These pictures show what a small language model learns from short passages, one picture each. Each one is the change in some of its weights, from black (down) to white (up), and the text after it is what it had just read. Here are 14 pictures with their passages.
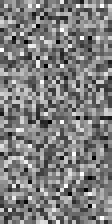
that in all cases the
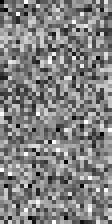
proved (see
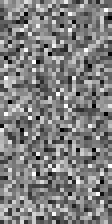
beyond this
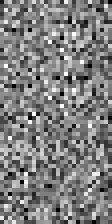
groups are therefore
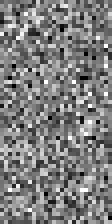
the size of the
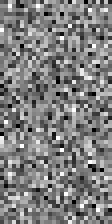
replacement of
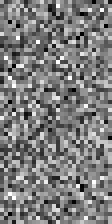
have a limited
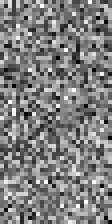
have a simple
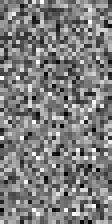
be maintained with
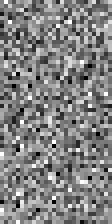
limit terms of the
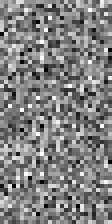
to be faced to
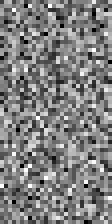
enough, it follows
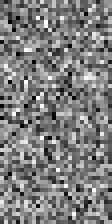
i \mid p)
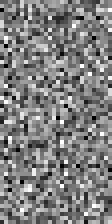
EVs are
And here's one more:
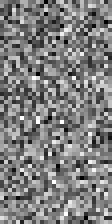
their complete definitions
